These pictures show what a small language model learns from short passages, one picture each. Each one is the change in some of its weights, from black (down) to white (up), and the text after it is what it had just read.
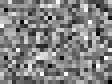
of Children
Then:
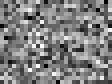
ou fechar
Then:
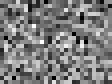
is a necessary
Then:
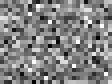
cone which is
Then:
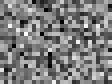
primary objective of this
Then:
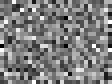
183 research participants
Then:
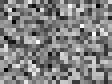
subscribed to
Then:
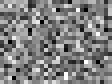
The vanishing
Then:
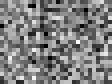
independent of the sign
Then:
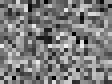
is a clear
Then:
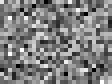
Let $Y$
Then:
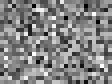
they are formally
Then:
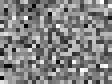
will be presented in
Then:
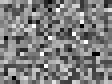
In supervisory
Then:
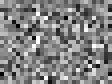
model} Before
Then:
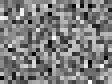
çok geniş bir
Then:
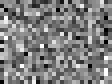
adopt to ensure
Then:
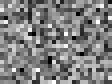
curing the
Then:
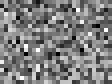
black dots in
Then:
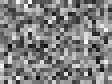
and this has
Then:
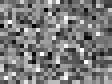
the ancilla
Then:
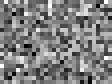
yakka yoki
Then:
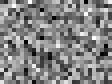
peak prominence
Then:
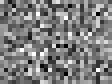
[2 \kappa
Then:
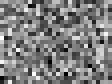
and the calculation of
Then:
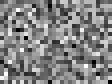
groups According to
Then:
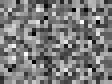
the subject of
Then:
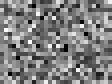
in the limit of
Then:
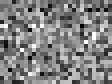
i viventi
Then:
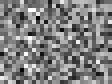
energy theory in the
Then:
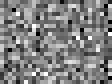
outros. Em
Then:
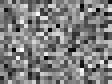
). As a
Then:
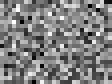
HNL mass
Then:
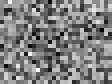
to be established when
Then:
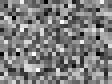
mechanism to other or
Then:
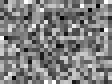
sink and air
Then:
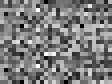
una de las
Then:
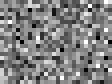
der BWL
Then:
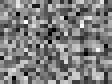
military dominating
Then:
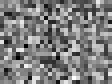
series of fully connected
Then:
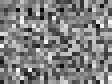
может быть
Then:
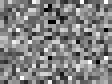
técnicas como
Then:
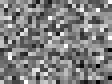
As such, motion
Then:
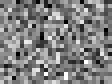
The Roles of
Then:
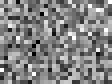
type G, with
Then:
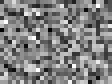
obligation to
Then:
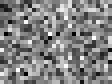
empresas u
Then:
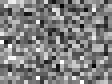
standard deviation
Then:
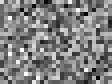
Let $H$
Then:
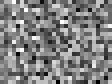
usefulness of
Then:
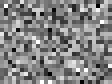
trending fault
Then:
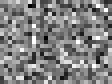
that the best fit
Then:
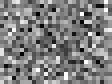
The bipolar
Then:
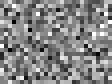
done. The
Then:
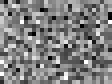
the occurrence
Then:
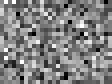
among the medical
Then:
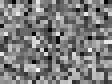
to neutralize
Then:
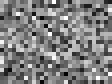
axion dark
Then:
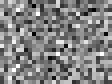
under pressure). The
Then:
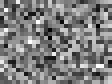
superior electronic
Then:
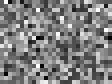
Ez az
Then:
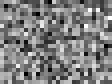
now more vulnerable
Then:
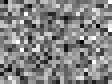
repaired samples
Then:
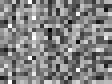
ا ص
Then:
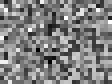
weight and grain
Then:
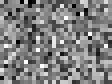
there were no significant
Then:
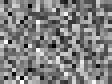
В данной
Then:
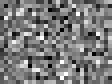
a energia,
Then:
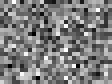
the mean accuracy for
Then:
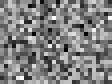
from the reference data
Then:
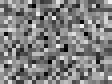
in the presence of
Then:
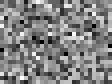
людина не
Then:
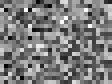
RNA in 1
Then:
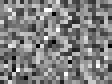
Doctor of Economic
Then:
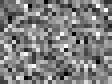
that a country's
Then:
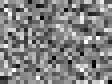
is diluted;
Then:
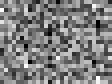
associated with any
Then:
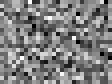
fast approach of
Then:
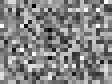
minorities because of
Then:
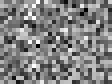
industry partner
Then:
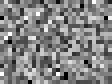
situation for the classical
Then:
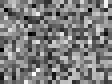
us to identify the
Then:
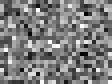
X and news
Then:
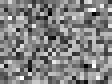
as expected from the
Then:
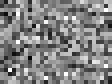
los que serán
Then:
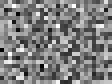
: The results
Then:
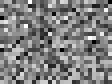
as mentioned above the
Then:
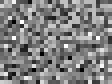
faoliyati bilan
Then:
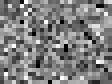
the relay
